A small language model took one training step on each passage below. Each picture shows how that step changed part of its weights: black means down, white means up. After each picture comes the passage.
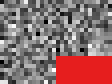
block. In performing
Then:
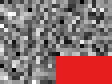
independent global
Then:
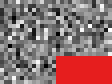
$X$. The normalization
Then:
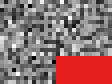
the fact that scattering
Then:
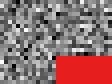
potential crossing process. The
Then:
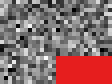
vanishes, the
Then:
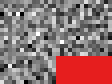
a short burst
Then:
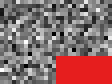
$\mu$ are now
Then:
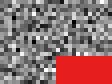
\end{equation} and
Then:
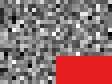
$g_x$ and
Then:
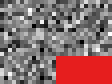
in sparticle masses
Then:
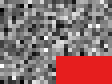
the undulations.
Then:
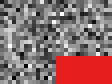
pulses were used
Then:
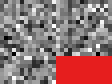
discoveries underscore
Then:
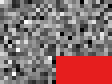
statistics. This
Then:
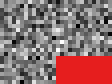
a new numerical method by
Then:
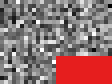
$. \ For any
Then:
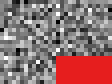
applications remains a
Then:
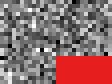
soon and it is long
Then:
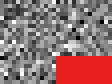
by analyzing galaxies
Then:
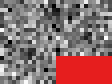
the vacancy
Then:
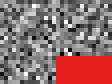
renewable dynamical
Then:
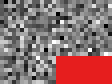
with a small spot
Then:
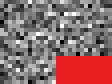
is the adaptation of
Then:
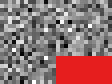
{author} {\bibfnamefont
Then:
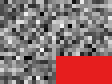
(red line) to the
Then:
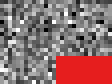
and hadronization,
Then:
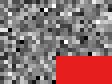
supply and can 1)
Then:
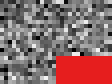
that appear like BL
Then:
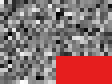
relatively small number of
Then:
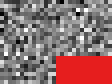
encoding a
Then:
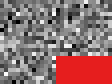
the ASTRID
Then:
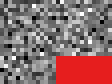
provide a good
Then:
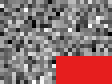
careful analysis of
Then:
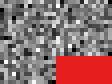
the system. The interaction
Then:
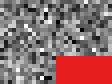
is also the exponent
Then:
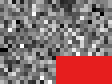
atom-field coupling can
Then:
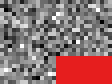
gravitino field
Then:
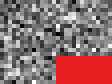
have been analyzed in
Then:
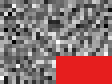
elastic scattering
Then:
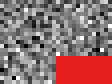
cavity free
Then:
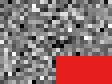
be assigned to
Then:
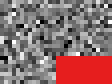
as the PPT
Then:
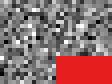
transition between the two magnetic
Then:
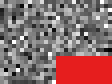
the corresponding interaction for a time
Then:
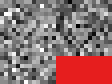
are shortcuts
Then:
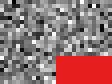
section moved through the
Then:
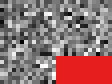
of the QLSTM
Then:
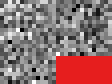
turbulence and
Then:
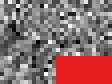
can run in real time
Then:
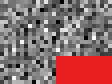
with power greater than
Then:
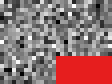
this class contain 16
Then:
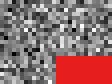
effects generally improve
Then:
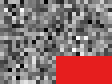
Ising-case is
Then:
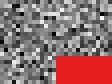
such that the set $\{
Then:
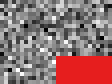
Molecules from
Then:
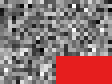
the $I$ sample which
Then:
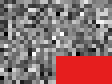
to use what the
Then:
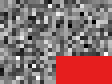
law for a $2
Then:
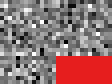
special) is $k
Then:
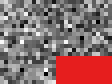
exhibits a
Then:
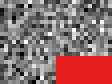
the $DK$ and
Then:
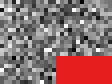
values measured experimentally both
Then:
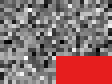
dots. For
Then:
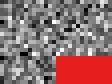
and validates the
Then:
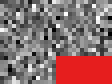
do require this information.
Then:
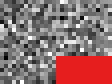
conjunction with a
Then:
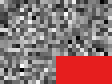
aging term, respectively.
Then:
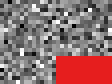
be labeled as
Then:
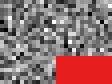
and its logic and
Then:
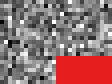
and perception of
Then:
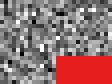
25 nm thick
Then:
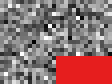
state where the atoms and
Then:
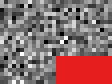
the current work with previous
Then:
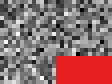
(see SI), which
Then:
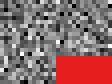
that each source has the same
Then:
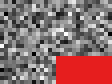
transmit power, physical
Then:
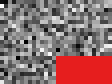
Roque de los
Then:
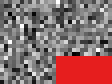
two-point functions of
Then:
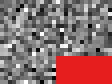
task becomes
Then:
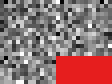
with energies
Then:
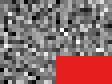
adjacent to
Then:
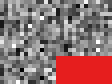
the effect of external
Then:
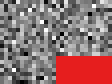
*in vivo*
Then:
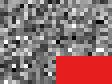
a stacked structure of
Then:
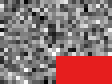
standard deviation comparison
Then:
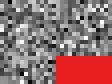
discloses the data
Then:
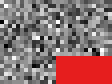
normalize the rating
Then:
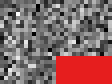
craters to study,
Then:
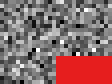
create the matrix
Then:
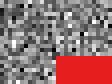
the occurrence of
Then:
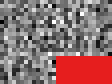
as we increase the energy
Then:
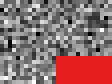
produced high quality
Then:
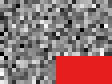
these beam energies
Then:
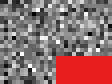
resonances with spin
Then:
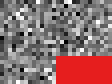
the cohomology of
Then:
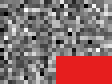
neglecting the first
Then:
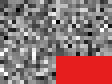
validating quality
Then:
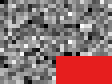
CMB data.
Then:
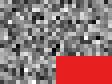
single clip.
